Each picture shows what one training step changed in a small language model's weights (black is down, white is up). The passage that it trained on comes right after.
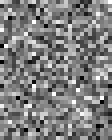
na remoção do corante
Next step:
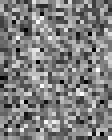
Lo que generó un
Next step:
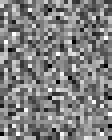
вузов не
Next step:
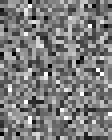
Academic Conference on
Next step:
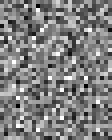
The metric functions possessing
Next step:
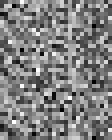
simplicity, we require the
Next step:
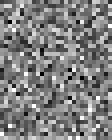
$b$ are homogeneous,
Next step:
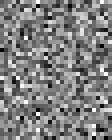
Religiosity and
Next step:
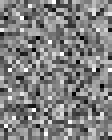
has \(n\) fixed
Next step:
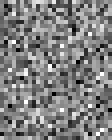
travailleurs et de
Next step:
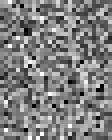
devient un peu
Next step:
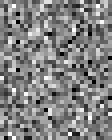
dans les donn\'ees
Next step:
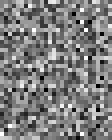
and $B$ has
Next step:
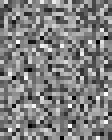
допомоги у
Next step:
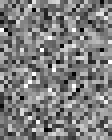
for convenience. The
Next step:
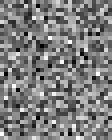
The fact that $A$
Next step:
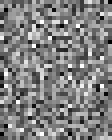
recent years there has been
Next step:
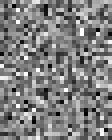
Charlier and J.
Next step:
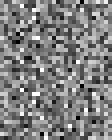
\wedge \sum_{
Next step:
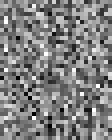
3) umumxalq
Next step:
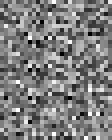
such that there exists $\phi
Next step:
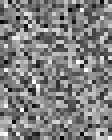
teorías educativas
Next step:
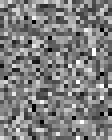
mendadak tanpa
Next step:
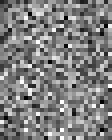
l'étude et
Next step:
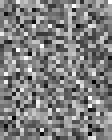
Oraliqqa tol
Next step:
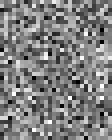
lagi menyatakan
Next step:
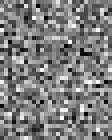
The procedure is as follows:
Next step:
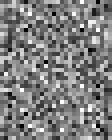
ham ilm ahli
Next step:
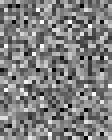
twee punten is
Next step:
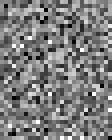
norm. \item For each
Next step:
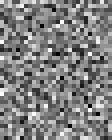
way is therefore to minimize
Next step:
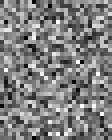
formula'' corresponding to Euler's
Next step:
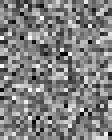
In this section, we give
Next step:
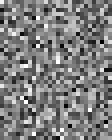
сетках), что
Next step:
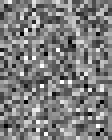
más en consonancia con
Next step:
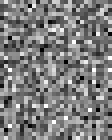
cycle $C_4$
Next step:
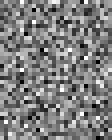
of the conditional limiting
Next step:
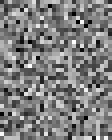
$\mathcal{C}$ est
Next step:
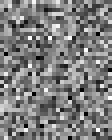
methods from the literature using real
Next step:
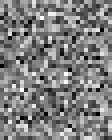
graph and itself is called an
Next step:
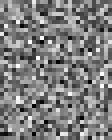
develop guidelines for
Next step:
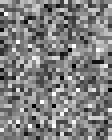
holds for toric manifolds
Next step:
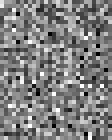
bir tarkibli va
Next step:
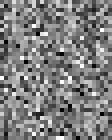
las reminiscencias
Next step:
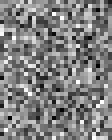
haqida axborot
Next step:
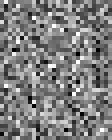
defined uniquely up to
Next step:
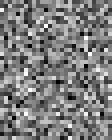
We need to provide a
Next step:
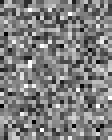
prints out the polynomial
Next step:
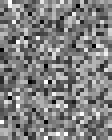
(RSF)}. We first
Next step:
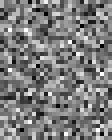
deep result that the stack
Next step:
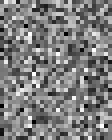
vector Laplacian on
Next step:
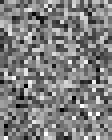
on $\mathbb{D}$
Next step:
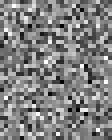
along the closures of
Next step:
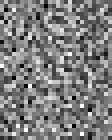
induced by $|D|$
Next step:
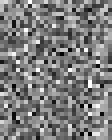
boshqarish tizimini tashkil
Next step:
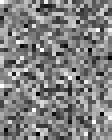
bilimlarni hayotda
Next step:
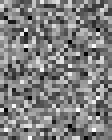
have $u\wedge
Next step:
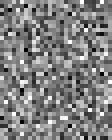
By Kleidman and
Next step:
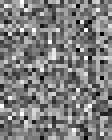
and $v$ is an
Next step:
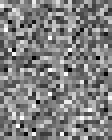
they are given by explicit
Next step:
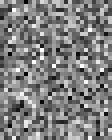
se necesita, en
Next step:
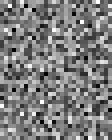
by $r$ and the
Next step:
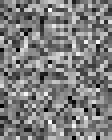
that $u \in
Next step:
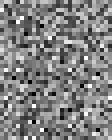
shows the common measures of
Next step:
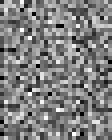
inson organizmining
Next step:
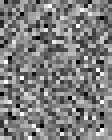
de lado. Ao
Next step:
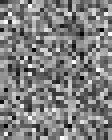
let it decrease to 0
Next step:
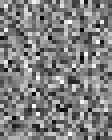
of \makeheadfile
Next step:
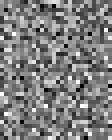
be justified whenever
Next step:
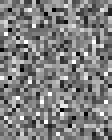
the new sorts are
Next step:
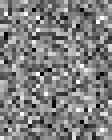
década, su
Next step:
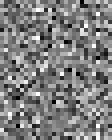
\mathcal N(\mathbf
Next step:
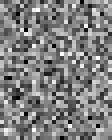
\beta$ whenever the
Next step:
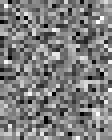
prior for the loglinear
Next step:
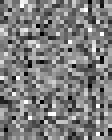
English, has been
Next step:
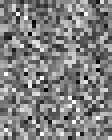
ada yang berupa
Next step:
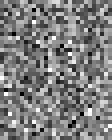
of minimax groups,
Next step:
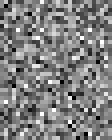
з дорослим
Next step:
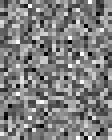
do so, let us introduce
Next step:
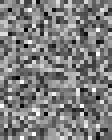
the trace of $h$
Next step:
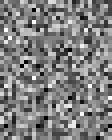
of sequences of orthogonal polynomials with
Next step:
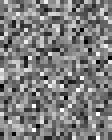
linear form of $V^*$
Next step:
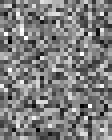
natural question to ask is
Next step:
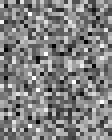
costituisce il
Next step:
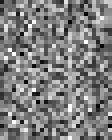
semantic fields, as
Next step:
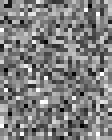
o contínuo
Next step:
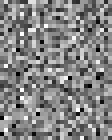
підвищення якості
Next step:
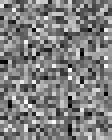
просто не много
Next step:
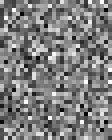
very efficient. Consider as an
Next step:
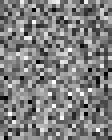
of the angle function
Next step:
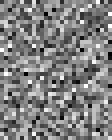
the state $u$. One
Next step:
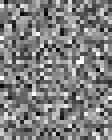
I computed the two integrals (
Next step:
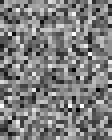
to $E$ up to
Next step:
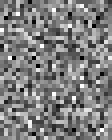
oqsil, muhim
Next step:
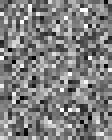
are very popular.
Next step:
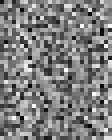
float in equilibrium at
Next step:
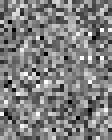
are drawn in
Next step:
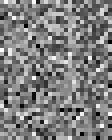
probability of $\alpha$ given
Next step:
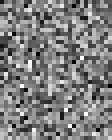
to the the trivial representation on
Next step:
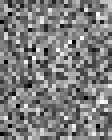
Conselho de
